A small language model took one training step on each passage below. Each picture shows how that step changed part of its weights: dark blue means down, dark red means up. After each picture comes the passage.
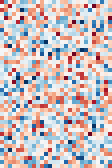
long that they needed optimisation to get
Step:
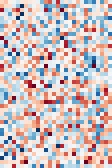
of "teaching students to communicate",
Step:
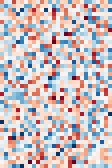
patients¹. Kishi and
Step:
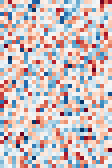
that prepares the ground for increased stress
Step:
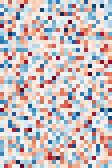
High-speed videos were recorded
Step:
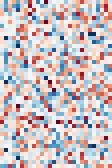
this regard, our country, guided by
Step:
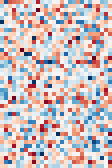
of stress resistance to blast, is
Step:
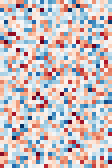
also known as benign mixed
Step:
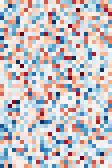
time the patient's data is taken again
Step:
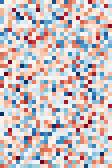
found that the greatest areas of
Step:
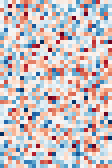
Figure 2. Domain model resulting
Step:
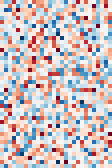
in v. 1. These same leaders
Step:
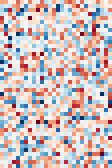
acid analyzer. The system can provide
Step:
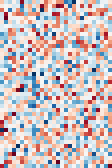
and experimental values for the free spectral
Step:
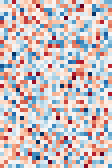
as to optimise the performance of
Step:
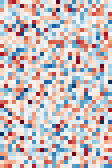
respectively. The midface group comprised
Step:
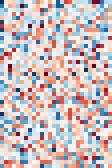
Pricing Model Total Cost
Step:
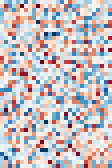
study and analyse the data and interpret
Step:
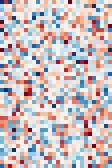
decrease in plant infestation levels when
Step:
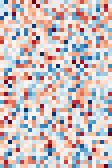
to engage in discourse effectively with others
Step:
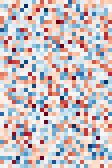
terms. This strategy ensures lessons are
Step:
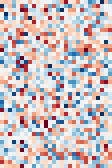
attitude toward humans. The renowned
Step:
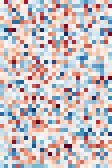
and myosin fiber structures; and
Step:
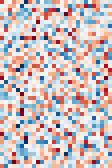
The guardian.com. Available
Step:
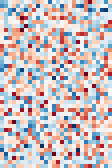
development of diabetes⁶⁵. Recent
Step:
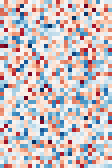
workplace. Policymakers and
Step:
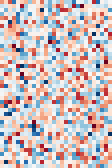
maximum power. A controller that tracks
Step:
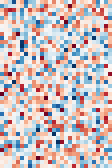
resolution than PLA / ABS type
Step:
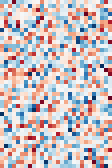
OR Uganda OR Ukraine
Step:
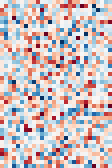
take in from others is as true at
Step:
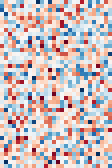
Neofytos, et al.,
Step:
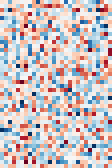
exploratory in nature and includes oral
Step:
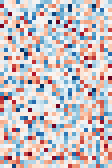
Athens, Greece)
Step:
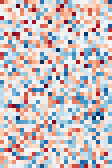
music therapy versus non-music
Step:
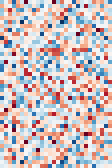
activities have been carried out to characterize
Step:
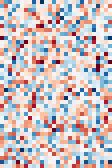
I hate them. Wanna
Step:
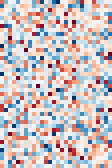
Universal hip ultrasound
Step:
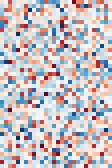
are the main pathogenetic mechanisms of
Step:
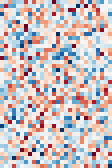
and the χ_p term represents
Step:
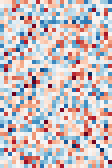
teachers need to balance levels of
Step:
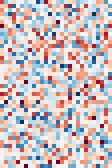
and therefore it is also the case that
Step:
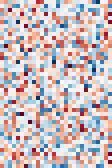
that the occurrence of gypsy
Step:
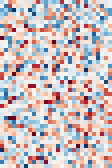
of them are plant derived. They are
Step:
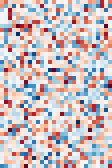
the quality of liberal
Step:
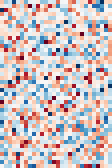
Acidity of methylene
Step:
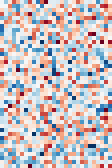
In this paper we introduce a novel
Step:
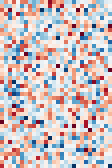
total score was 21-29 & it
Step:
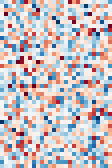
colored by fungal order
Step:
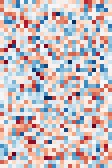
of physics as a hierarchy of
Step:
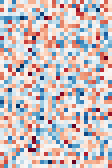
over time. Based on some
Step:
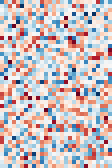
as expected. We further validate the
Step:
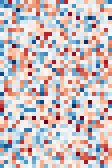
sample sizes. To find out how
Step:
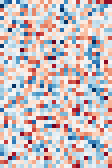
with refugees Name of associated
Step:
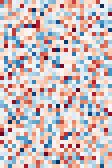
the EWH unit $l
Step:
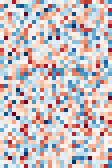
forward the results to the advisory
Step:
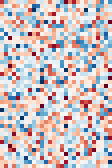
Index of heavy metals Hazard
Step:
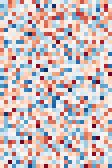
and characterized by the orientation factor,
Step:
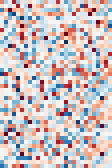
part of the Schengen
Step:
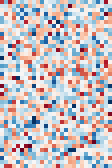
Likert type measurement called "Design
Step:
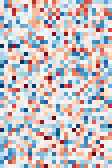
analysis technique for modelling complex,
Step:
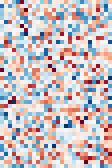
oxides and –OH groups of
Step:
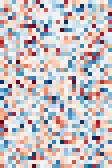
size for this study consisted of 294
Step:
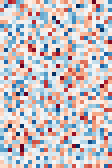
there could be significant further uptake
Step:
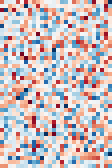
Criteria: 1. Patients with history
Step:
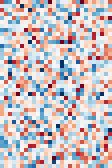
Nano-fillers possess large surface
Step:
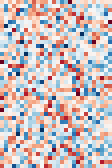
as significant. If necessary, adjustments
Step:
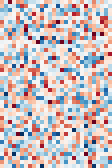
means with P-value <
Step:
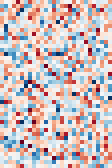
CRAFT, A. T.
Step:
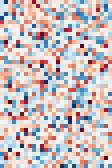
to the initial weight values of the connections
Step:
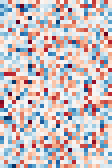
were residing in India. The sample
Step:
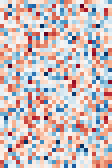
at 50°C and at 0
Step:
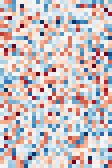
Bubbles aims to maximise
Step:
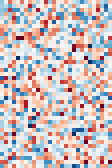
algorithm to produce examples of such
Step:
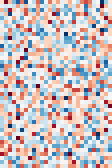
ligands while dipyriddy
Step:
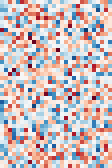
and Investigation of a
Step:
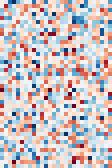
order to comprehensively analyse the
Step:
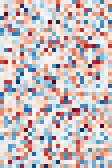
online learning readiness through the administration of
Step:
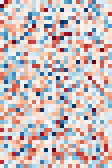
is (XVII)⁵.
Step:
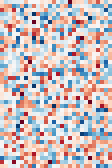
give minorities more opportunities to make up
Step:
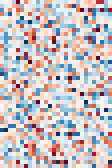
constructive: Step 4:
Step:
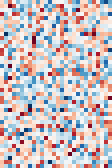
induced in BaO and ZnS
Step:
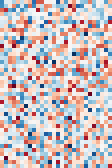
and adolescents around the world.
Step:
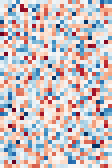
education expenditure reflects government
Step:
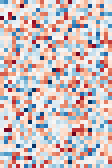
ability to defend one’s point
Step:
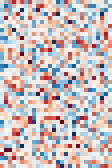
The results of our gravity model show
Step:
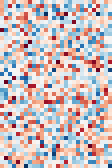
of the mesomorphic melt
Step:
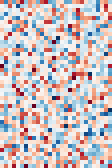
the actions to be taken based on their
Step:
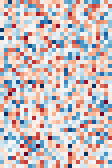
Allah, through the manifestation of
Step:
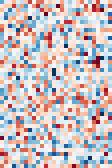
and cingulate cortices as mostly
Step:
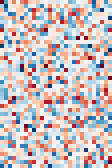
of these, three species were endemic
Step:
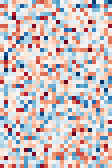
blocks. Not touched,
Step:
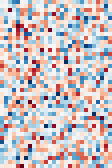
Goals were drawn with specific targets
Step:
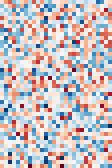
rewards, support and career
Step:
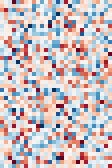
the amount and physical state of
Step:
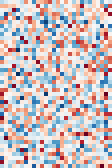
social aspects for new housing development projects in
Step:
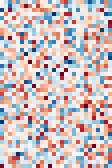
problems in uncertain situations than fuzzy
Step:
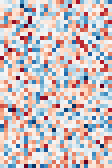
corporate governance in mediating the relationship between
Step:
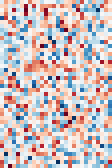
under adverse conditions. With the SA
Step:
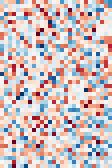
among others. However, like all
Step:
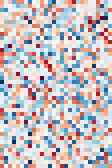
indicated 13 CODE 5
